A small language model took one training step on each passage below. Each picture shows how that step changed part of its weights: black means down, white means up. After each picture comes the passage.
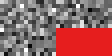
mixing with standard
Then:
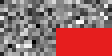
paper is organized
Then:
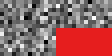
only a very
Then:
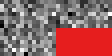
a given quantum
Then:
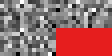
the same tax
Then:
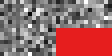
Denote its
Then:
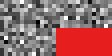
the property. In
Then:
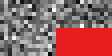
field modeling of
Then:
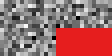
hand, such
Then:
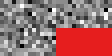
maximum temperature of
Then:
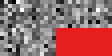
measurements on the
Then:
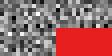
However the impact of
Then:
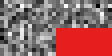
has an impact on
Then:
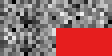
function of the mean
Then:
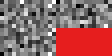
I$ for which
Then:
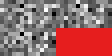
where the goal
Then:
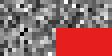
the set defined
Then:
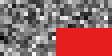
to $S$
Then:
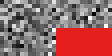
is continuous.
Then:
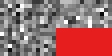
can get off the
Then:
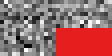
statement implies
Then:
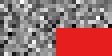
the same way as
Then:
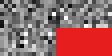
a pair of
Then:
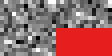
- Public
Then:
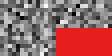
of the unit
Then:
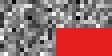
smaller order of
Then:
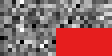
without the change in
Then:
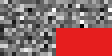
advantages and
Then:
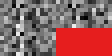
without any reference to
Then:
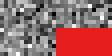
shown that causal
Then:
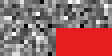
The reaction
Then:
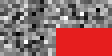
services. The
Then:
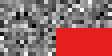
always applicable,
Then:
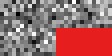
presented factor loads
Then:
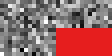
intended for
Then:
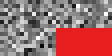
certain amount of
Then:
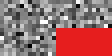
are the same.
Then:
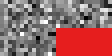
are predicted from
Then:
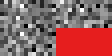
Stage Construction
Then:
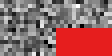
the optimization solver
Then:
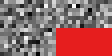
$C$ by
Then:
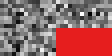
and we have to
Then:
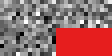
This implies that
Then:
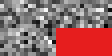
the case when
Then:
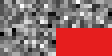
show that in the
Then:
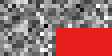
they are not
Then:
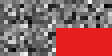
enough to regularize
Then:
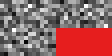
the finite quark
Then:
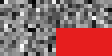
As a first
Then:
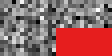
true in the case
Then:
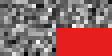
that it achieves
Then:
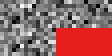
restricting their fit
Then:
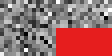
when accounting for
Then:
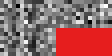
simulation can be
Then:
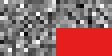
Losert for
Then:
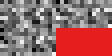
several models on the
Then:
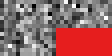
denote the set of
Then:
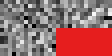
for high respect on
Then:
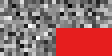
The setting of Theorem
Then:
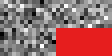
distribution shifts in
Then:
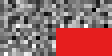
all other tool
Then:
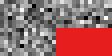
particle size of the
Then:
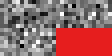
every stage of
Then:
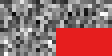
the bandwidth.
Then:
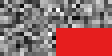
and is an important
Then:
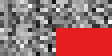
the first instance,
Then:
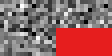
generalized odd
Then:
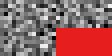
case; that
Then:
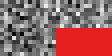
of the complex order
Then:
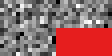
can show that
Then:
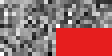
linked by
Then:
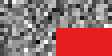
A$, on the
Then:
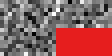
any magnetic ordering
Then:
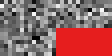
a solid inner
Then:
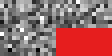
carry out the
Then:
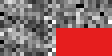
number also increased
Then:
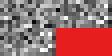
these are the
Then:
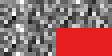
according to the
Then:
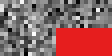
{\it braid
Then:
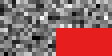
in bending
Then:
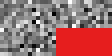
Hence assertion
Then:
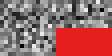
entanglement of
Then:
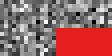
determined the influence of
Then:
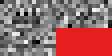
measures $\mu$.
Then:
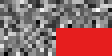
the $\boldsymbol
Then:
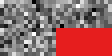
labour to
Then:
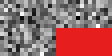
properties of the
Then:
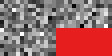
a relation between
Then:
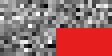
GHz of
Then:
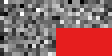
space in two equivalent
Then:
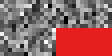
projected lines,
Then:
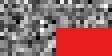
we have a critical
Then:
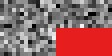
and 1,
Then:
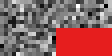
versions that do
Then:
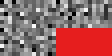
case. Let us
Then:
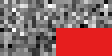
zero Urabe
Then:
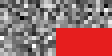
of grace.
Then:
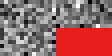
metric transforms as
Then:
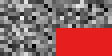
humanity could
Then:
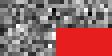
that $\alpha<
